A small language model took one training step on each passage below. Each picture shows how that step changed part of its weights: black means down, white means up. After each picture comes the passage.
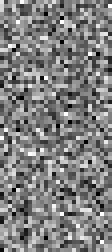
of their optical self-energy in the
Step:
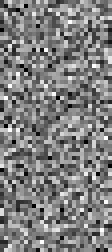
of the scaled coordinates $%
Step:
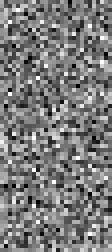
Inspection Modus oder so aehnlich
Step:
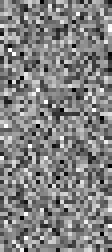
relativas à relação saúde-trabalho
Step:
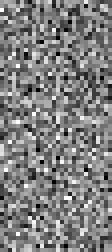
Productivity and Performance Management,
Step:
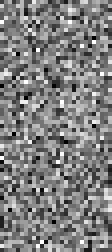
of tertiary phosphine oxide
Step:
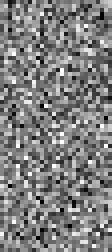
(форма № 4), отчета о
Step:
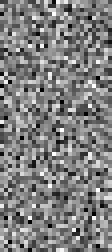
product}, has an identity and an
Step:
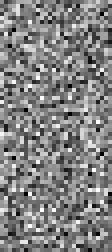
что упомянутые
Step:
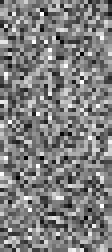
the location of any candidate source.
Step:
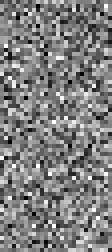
constant. For the SHG response,
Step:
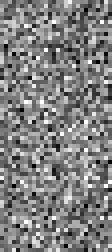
критикуются автором,
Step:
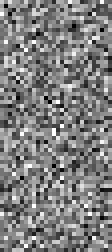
tadbiq etish masalalari
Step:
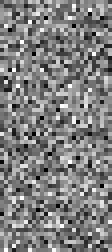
the last in particular is of interest since it
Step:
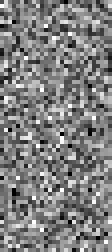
a fit to a second-order polynomial
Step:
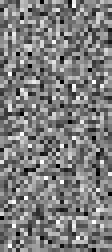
yang terdaftar di BEI
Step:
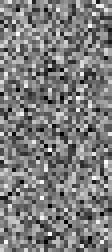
thermodynamic critical field, $\xi$ the
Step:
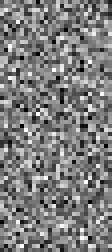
est} $, usually, when the overall
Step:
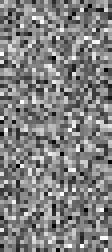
and Minghua Zhang and
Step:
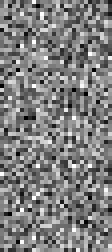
қилувчи органларнинг
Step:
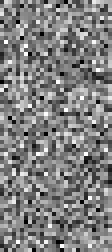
Glan-Foucault prism is even
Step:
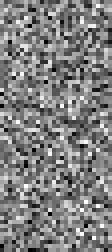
aniqlashda muhim ilmiy
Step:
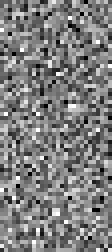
va va yubqa po'stililik
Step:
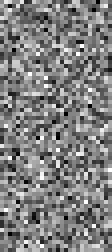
objects whose physical radius is more uncertain than
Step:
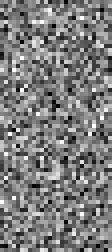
time the radiation is a small contributor to
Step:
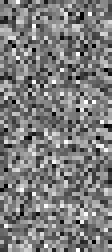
\begin{equation} \begin{split}
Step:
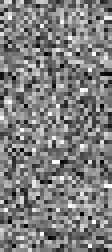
beyond strict perturbation theory }
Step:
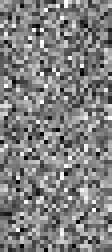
с. 3]. Революційним
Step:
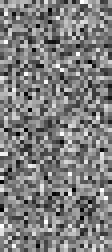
har skrivit under konventionen
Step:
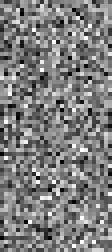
de pares nas decisões de compra
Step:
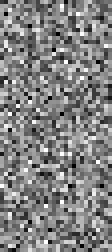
disk for each group. With this
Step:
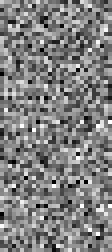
soʻzlar bilan yasalgan bir
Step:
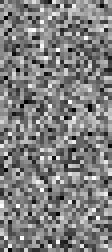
That is, we drop the parameter
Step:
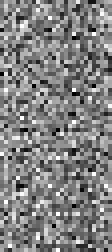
Karısı İçing Katun
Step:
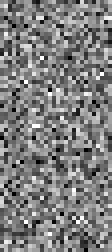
além disso, as células
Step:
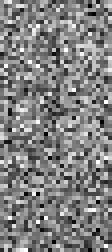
different facets. The first of these was
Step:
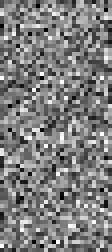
e Marques. A equipe de
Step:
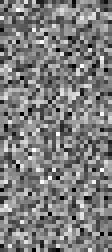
buyuk ne'mat ekanligi,
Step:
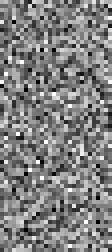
curl of the velocity field $(u,v)$,
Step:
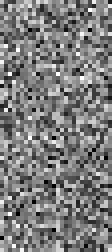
in geometrical factors. Thus,
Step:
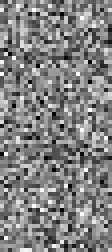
an increase in absorption losses and
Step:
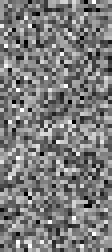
grupo vulnerable [44].
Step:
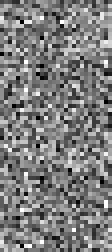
Gestalt-terapia. Para
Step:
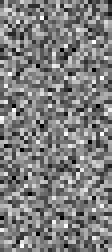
element with its distinct pattern in the measurement
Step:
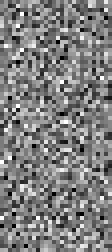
unique with continuous derivatives of any order
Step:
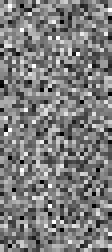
shaped meniscus is drawn
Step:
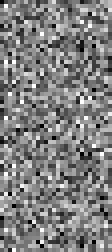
ham aniq his eta oladi.
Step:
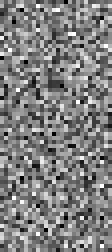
and time consumption for efficiency, and energy
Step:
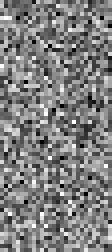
both finite Rashba spin-orbit coupling
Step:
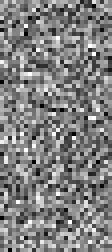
touch themselves has already been
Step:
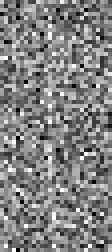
konselor pastoral memakai
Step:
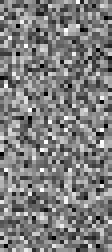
gauge parameters for $A_a$ and
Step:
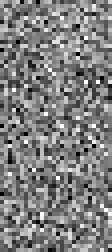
pela natureza da execução das
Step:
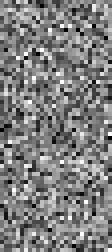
para formular una estrategia de TD
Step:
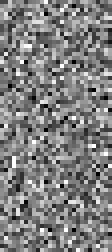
can be defined as the ratio between axial
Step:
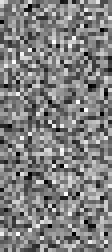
bahwa untuk dapat
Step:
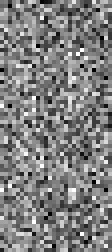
Boshqa mualliflarning
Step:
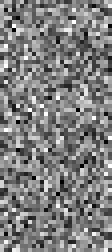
a spherical harmonic $%
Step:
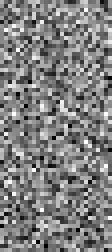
qaror toptirish, ularni
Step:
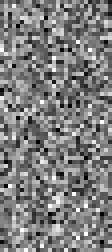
validada, al ingreso y a
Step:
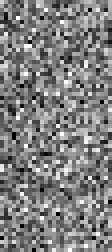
– составляющая
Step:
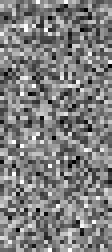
tili darslarida matn ustida
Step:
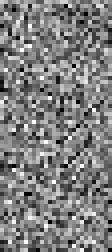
only the forward traversal information is
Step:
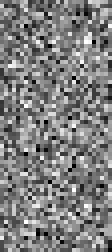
es que los hombres sean más
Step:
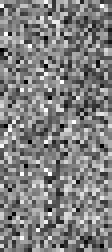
experimentally implemented the optimization of a
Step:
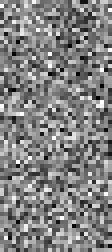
turgan narsaga taqsimlana
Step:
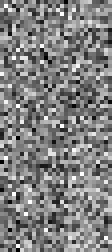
by South Africa,
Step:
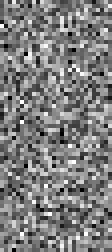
luego la razón entre ambas
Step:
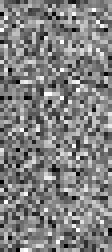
Defrantz, A. L.,
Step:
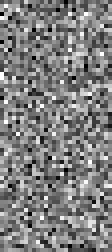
extremidad afectada posterior
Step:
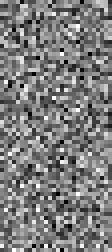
SRIM [44]. For all materials,
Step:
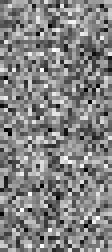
the presented objective function already follows this
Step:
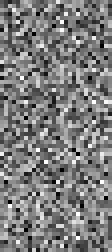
(optional) % {} leave it
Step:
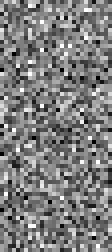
muss dieser Begriff vorab
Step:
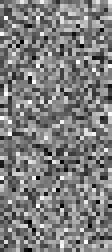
difficult to reconcile with the standard
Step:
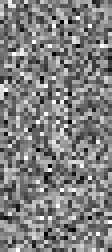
del desarrollo de competencias
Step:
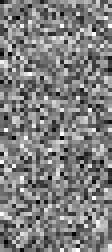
to the STO substrate along the
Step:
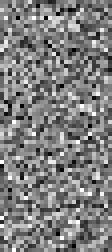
Yapon alifbosi juda
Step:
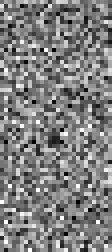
of associated differential equations, and present an explicit
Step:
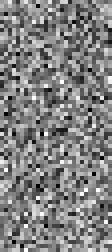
in estimating the centroid of a point source
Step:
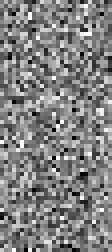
se facă negocieri când
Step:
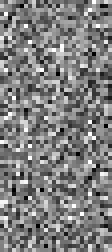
This raises the prospect of developing
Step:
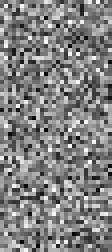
für Handeln nutzen. MK:
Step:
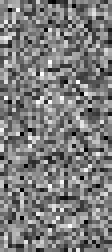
- miképp lehet a
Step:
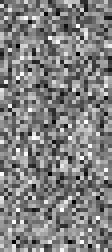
symmetric, so any asymmetries will be
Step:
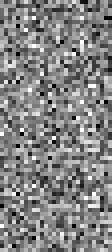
genel sağlık sigortası
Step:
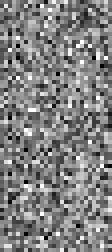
investigación histórica*, 22,
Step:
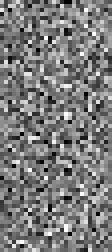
на основі розуміння
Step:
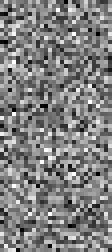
Qorinchalararo to'siqning
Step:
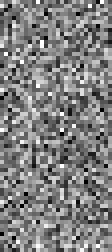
empirically evaluate the proposed approach. The experimental
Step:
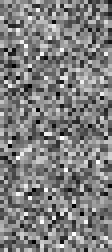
details). The proposed method involves only a
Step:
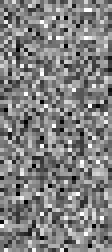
die Situation so vorstellen,
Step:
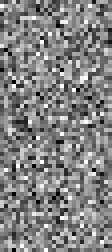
them with observations to validate the results and extract
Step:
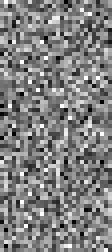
the assumption of independence of the observations
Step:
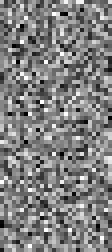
AVEC RÉSILIENCE
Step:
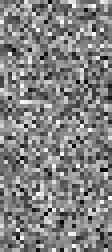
to'qimachilik sanoatining
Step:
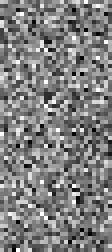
The Augmented Dicky Fuller
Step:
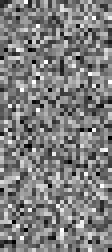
= 2 \pi$. In this paper we
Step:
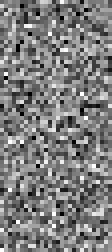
stars in a very peculiar way,
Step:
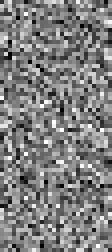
anionic electron in the crystal
